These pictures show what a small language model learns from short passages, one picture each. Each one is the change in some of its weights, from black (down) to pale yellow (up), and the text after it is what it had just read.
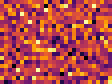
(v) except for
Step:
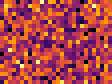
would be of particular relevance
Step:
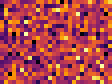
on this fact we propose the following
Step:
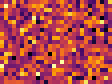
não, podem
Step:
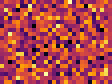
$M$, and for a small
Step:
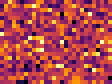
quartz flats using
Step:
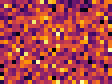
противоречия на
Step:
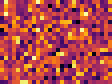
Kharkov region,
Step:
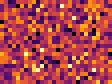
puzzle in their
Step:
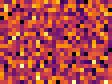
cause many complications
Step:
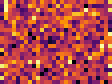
kegiatan adalah
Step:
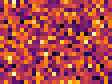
the fact of war. The
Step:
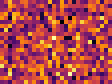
such as afforestation and
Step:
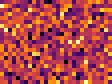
unless they have the
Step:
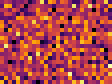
умений к
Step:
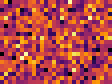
and additional lists to
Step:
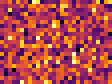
about spam. - The
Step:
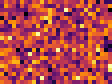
possibilities of each individual.
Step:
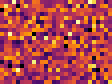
a well-resolved
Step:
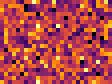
it is postulated that the
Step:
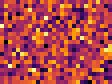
montrer le rôle
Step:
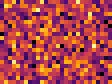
only a partial understanding
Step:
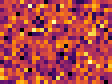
velocity of a WD
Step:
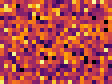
de 1º de maio
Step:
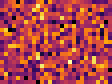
where people disappear as
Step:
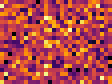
inclusão. Havia
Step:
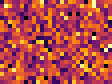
considered. On this
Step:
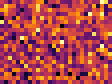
social media to generate
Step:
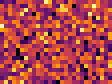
deb qabul qilish
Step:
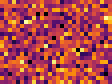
in each pair is about the
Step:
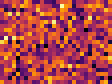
bismuth breast
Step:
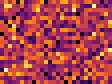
some continuous spatial
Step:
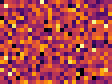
found that about 180 out of
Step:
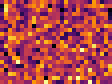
kinetic scheme is within
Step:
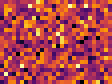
este integrată pe
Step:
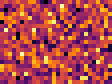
minimum inhibition
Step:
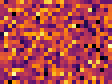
rub against' -
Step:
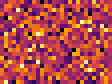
of (redefined)
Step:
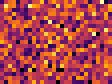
can always be chosen
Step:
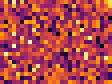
the effects of building
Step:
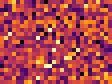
pressure rise from the
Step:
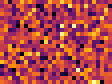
red), assuming a
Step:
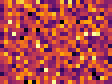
the performance of the k-means
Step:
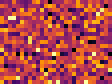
function correctness and
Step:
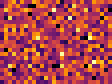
theory. Skinner
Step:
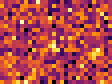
Purposes Netter,
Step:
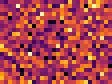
of $a/\lambda$, where
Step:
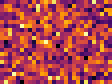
-the CBA radars
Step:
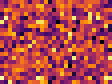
M, SALAM A.
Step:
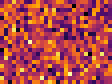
other system-level approaches to
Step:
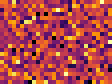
in a school and
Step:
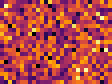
parameters: $E^*_{\rm
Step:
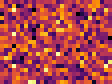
emotion rendering
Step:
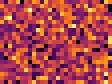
Physics, Tata
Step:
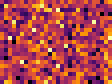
rating, average user
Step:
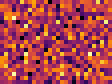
not surrounded by defensive
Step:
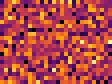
the edge of the melt
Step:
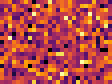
Schweiz entfernt
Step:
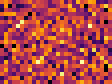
or integrity of any part of the
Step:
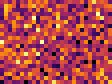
satın almada
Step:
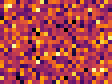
have been widely used in
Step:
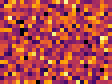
**chasser** a le sens
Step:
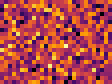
rule is called
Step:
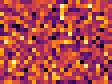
littérature existante
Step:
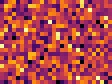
can be considered as weighting
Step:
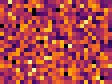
a fixed value. In the
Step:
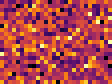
Dr. Sarthak
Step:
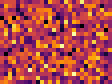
properties. The difficulty
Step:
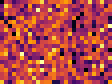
va qiz bolalarga
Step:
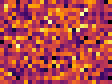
cancer. It arises from
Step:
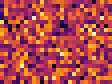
from increased public identity
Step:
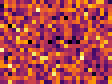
two methods. The two approaches
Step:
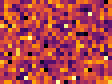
dynamics simulations.} The
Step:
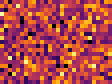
sobre la Enseñanza
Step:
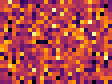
If the LHC energy is
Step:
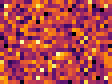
patients which was similar to
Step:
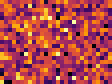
Universidad de Puerto
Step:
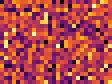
mechanical transport in the
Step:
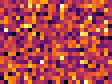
slower (as it shows in
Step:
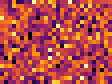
to the derivation in equation
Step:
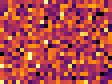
said about the delayed
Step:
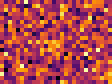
sciences humaines,
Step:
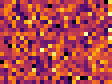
curriculums in
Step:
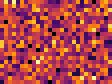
the petals of the
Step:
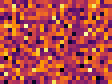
directing the conversation to the
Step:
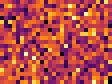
important. All of this information
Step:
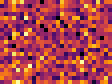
students learn to
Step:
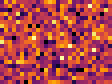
promising one to
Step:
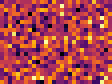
*Portal R7* e
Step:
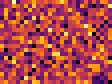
to summer of the
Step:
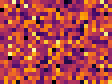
a purificação da
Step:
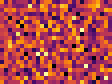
seen that our method yields
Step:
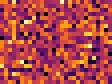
in the satisfaction with
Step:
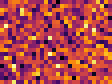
measurement iteration lasts
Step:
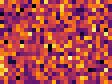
were only indirectly
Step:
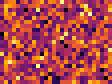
are 54 items
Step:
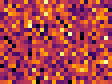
field. Additionally,
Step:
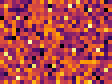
system, $T$ the temperature
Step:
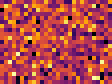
normal mass ordering
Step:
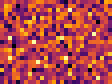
el desarrollo de la
